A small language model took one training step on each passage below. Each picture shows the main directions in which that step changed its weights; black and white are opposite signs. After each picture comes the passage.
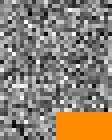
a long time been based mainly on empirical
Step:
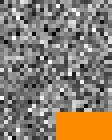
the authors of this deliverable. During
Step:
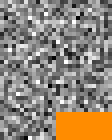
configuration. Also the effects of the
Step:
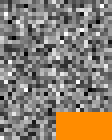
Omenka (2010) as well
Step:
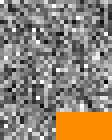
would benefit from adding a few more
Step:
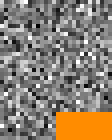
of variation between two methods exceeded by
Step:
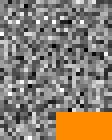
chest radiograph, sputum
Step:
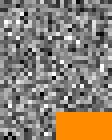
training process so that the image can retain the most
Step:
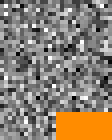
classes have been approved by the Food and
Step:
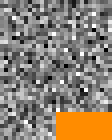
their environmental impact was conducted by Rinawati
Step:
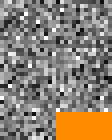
relationship is depicted as Fig. 3.
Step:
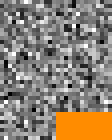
these risks are consistent with risks found in
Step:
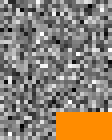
and celebrate agile and diverse
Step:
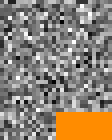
of Biology of Exercise*, 2016:
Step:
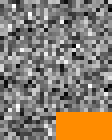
be preferred better than extramedullary
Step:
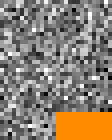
data for 2022. Table 3 showed that of the
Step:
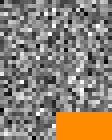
Abstract For any integers m and
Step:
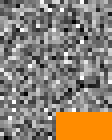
socio-economic and environmental damage of
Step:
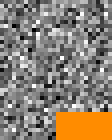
meant to capture corruption. To
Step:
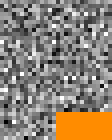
*H. faradifani*
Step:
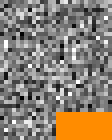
the spontaneous speech audio
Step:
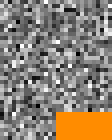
different business systems with different outcome scales. Figure
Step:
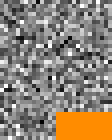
bad effect to the health once consumed.
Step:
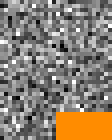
the most known models of wellness comes from
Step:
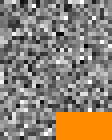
by a polymer binder and explored its
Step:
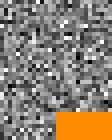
(*Shea butter*) was
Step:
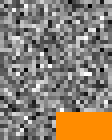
air conditioned room when not being used in
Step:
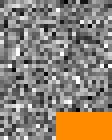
the PRISMA protocol (Page
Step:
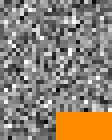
data of the socioeconomic system and
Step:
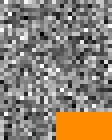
described in [67]. The airfoil
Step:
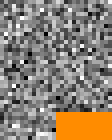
is accomplished by the use of
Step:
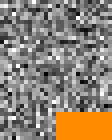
an interesting main research road both in academic
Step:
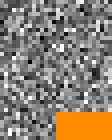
for instance, the definition and selection of
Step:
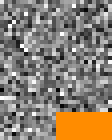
cross-sectional study of the costs of
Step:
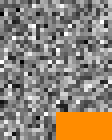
and validated traditional remedies in
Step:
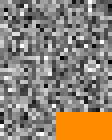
from the product design to the recycling with
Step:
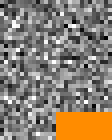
Shabende, having overheard the
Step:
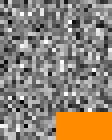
consistent to that in the tensile
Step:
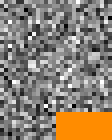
southern coast of the Taman
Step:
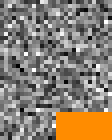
These modern leadership theories focus mainly
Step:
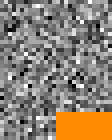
it was of interest to prepare mixed
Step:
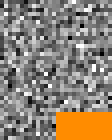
(MP) ABSTRACT We report a
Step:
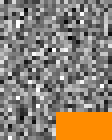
systemic hypertension, type II
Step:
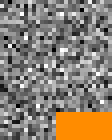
risk factor for myocardial infarction
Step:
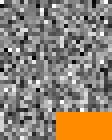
warfare and cyber security could
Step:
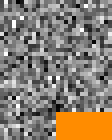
with one or more common disintegrants, such as
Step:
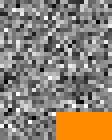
the three concepts: safety
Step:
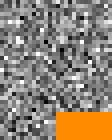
physical labour force exerts
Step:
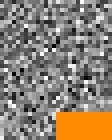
the targeted yields of Mango
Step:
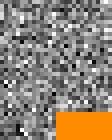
the inclusion of refugees in
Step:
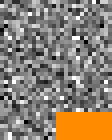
"1" if you only want to check only
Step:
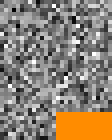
the general entity linker of our
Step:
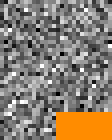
leading to premalignant cervical
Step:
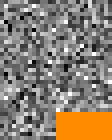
genes of noncanonical Wnt
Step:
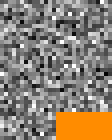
observed in females. The protective effect of
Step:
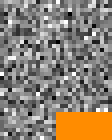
create a larger “sweet
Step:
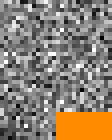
4. Incorporating principles of
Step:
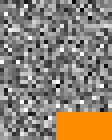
actinorhodin biosynthesis
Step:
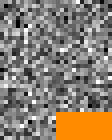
strategies Motivational Strategies
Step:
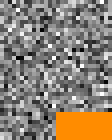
be removed from the resulting model. Since
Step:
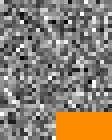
study method which took a cross-section from
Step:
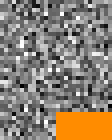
VAT transactions only when they reached a
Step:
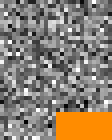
Socially and Educationally backward
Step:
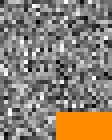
Kumaraswamy Distribution.
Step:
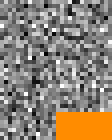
0.582. The adjusted value
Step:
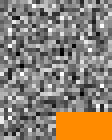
gatekeeper or not; refrain from
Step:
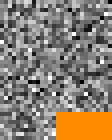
2024) stress that successful programs are
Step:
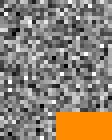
be compared in a speed vs.
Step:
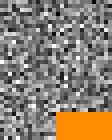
The present paper written on the basis of
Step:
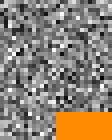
out from the underground shopping mall
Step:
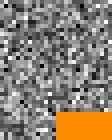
enantiodiscrimination, in terms
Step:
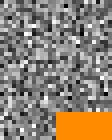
epochs and increases to
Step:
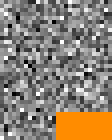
Lab Technologist, Department of
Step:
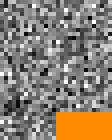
-0.02. Based on the
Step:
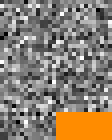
placing the analytical tradition in the
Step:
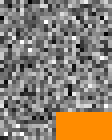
theory rather than matter or practice,
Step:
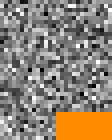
management skills to enable them carry out multiple
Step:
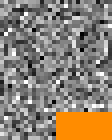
qualitative transformation of the entire
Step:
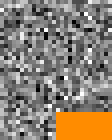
which must be followed to support the reproducibility of
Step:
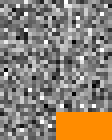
adopted descriptive and causal research
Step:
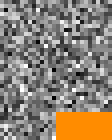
weeks rehabilitation in the
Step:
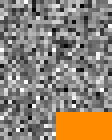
with a probability that is a function of the
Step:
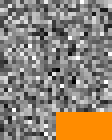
remove bacteria and viruses.
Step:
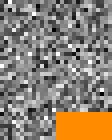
of the transition process, and a decrease leads
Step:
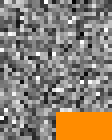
small size is difficult due to its relatively
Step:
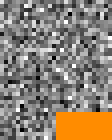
implement the roadmap, working
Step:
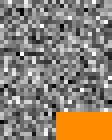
but also mitigate the factors that cause
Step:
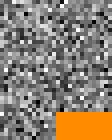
Knowledge Graph (ORKG) and
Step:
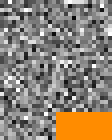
= p \cdot q$). The
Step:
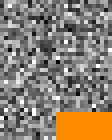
% N % N % ME Nessebar
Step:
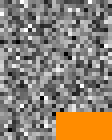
from the midbrain dopaminergic
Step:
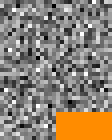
the prediction of user distributions [7].
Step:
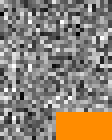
and cellulose, and the increase in
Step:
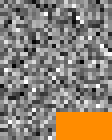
causes the complete stripping of
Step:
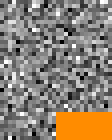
0-3. The overall score was calculated
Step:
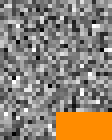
Conflict of Interests Resitec
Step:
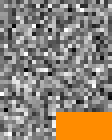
CRM Customer Relationship
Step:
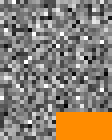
were pruned earlier, the time during which
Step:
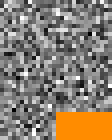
The KOH test was only considered positive if
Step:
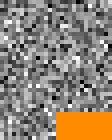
education for sustainable development; operationalization of
